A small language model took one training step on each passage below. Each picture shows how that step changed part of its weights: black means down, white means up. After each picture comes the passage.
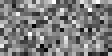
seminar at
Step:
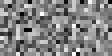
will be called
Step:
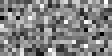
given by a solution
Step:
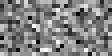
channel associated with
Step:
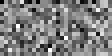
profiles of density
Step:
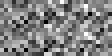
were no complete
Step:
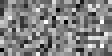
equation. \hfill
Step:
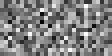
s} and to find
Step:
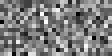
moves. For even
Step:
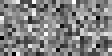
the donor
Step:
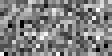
for the tail
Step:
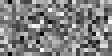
is marked with
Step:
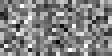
is possible to show that
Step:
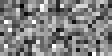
Q \ee through the
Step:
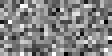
This gives a
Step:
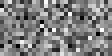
of physical and
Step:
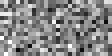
$(2)$ is equivalent
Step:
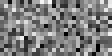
the linked
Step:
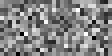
the theorem. By Theorem
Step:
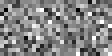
neural network with a
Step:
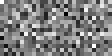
and the relation
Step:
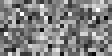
in ref.
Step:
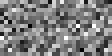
motions, initial
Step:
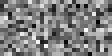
\rightarrow \mu
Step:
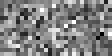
from $|t|
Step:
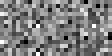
which is many
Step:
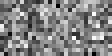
Y. Pan,
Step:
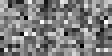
write the
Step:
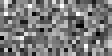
are the corresponding objects
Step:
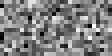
X \setminus
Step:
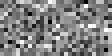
$F$ and for
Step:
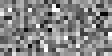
manifold. We
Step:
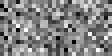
support of the
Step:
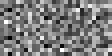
the difficulties
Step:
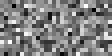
to our definition when
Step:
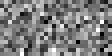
state after applying
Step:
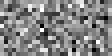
by Lemma 3.
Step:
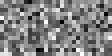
case.}, $\langle
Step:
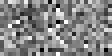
For $t$
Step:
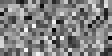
two Higgs
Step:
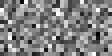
The comparison
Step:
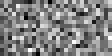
function of the temperature
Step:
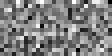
the isotopic
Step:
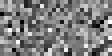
noise provides
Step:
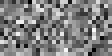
configuration of
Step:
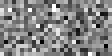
manifold (with
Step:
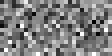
an additional structure on
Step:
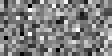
variable selection
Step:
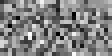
choices of the
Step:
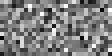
it requires the addition
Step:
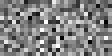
follows. Repeating
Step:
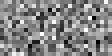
\kappa.$$ The
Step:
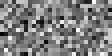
$\alpha'$ in the
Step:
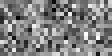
of the operators by
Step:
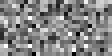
\quad \quad
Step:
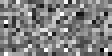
energy is written
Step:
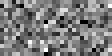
an improvement
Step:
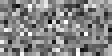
as above define a
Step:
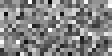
the exit basin
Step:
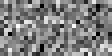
listed by
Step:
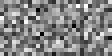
sorted array
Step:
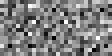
at the beginning
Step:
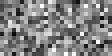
a leakage
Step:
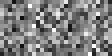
derive the system
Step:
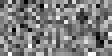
radius and correlations
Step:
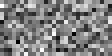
&\mbox{ otherwise
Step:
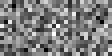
we employ the
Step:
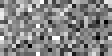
Then $F$
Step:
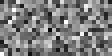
not zero, the
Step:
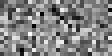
N \) samples
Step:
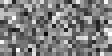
direction $\xi$
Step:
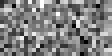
the four basic
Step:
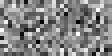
}$$ with the
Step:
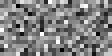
convergence $r$.
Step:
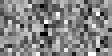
complexity of string
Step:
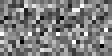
the results obtained with the
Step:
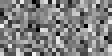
First, we
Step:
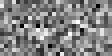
infinitely smooth
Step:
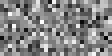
a Gaussian.
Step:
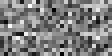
in the redshift
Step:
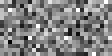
and large system size
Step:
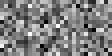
exposition, we
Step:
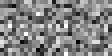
language model
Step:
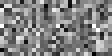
We adopt the
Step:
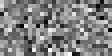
widely used
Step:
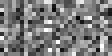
recovery process
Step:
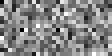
The presence of
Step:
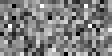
again that the
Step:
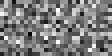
We record the
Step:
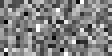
The first term in the
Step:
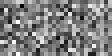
of the lemma
